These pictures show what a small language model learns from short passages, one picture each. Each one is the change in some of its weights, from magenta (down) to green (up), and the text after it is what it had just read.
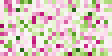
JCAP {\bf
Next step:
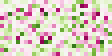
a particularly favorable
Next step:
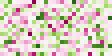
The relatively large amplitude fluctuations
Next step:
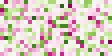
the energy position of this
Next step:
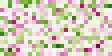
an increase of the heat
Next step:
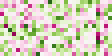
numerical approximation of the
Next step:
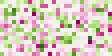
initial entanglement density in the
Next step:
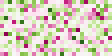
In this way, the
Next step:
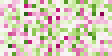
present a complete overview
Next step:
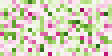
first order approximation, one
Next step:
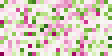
It is then straightforward to
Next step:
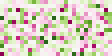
verify that it remains true
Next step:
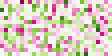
for OA papers is
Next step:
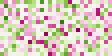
mass growth within the
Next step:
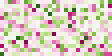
nodes \(i\) and
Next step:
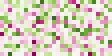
and cosine behavior
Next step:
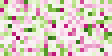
the result). The plot
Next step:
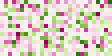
but the expansion is in
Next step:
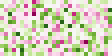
approach by introducing a trivial
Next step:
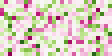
the observed attributes of
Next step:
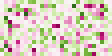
region) predominantly
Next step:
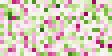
to respective amplitudes in
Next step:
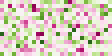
laboratory conditions
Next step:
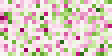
particles for the different values
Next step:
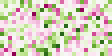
the $x$ direction
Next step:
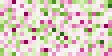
also been observed at
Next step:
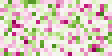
increase of the distance more
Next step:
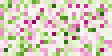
closest fit to systems
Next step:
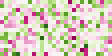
difficult to obtain local anisotropy
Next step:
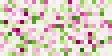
chemical and biological
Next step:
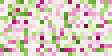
important role in model
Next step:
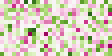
of macroscopic occupation in
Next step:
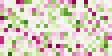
the SPOC's
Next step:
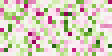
the topology information of the
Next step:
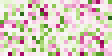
where $\left\{
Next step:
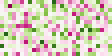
is then placed inside of
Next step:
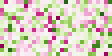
the characteristics of the
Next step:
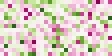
Dirac equation where the boundary
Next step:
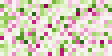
call this zone a
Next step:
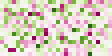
fluids—such as
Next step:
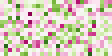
uncertainty through bootstrap
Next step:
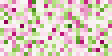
large Euclidean
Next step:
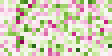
to be a proper way
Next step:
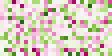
often present in groups and
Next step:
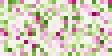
dephasing in the
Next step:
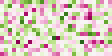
correlation function --- has a
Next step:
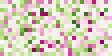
j \quad{\bf
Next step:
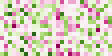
the other hand, if
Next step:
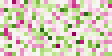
critical and dynamical properties of
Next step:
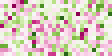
the e-ph constant
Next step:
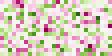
and precision of the standard
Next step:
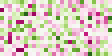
that a proper action containing
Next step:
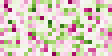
sphere A, and 10
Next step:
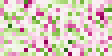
the measure of the sign
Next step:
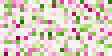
is similar to, but
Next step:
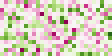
the testing phase, and
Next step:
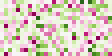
of the very same
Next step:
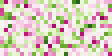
the red region due to
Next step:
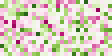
achieved using a finite
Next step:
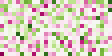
$\gamma$ is
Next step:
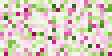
linear approximations (solid
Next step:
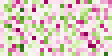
have on the complement of
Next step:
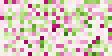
above), but most of
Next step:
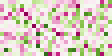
and Methodology}
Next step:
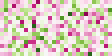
2020 Competition and
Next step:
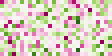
have omitted the third
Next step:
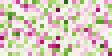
to the increase in
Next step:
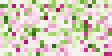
lifetime of approximately a
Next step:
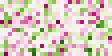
strength versus the normalized binding
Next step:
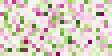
by combining the entanglement spectrum
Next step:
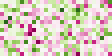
lowered and approaches the
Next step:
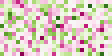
to search for extended low
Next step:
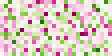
solutions for the arbitrary value
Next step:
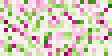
from Algol
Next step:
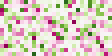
the parameter of interest,
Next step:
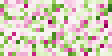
the first term in the
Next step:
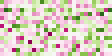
help in achieving exact
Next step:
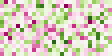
fitted lines, at T
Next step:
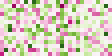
of samples by averaging the
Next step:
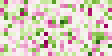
the zero modes. From
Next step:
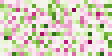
we obtain an effective metric
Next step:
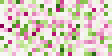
\sigma} :
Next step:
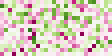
to a spot size
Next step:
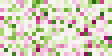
labeling in his
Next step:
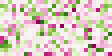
sources with a distance below
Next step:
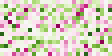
surface it is immediately
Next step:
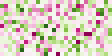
PAG gets
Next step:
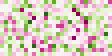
that connects it with
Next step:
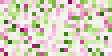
then collapsed to
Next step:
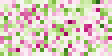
thermal plasma in the
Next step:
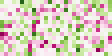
interactions necessitate a
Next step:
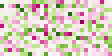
field) is small for
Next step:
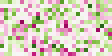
that spin squeezing
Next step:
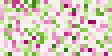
of Be abundances.
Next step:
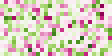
from $\left(
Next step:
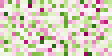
"neck" between
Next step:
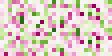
are carried out with
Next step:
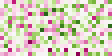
also highly nonlinear,
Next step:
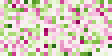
of zero. On the
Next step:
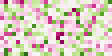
for networks with a
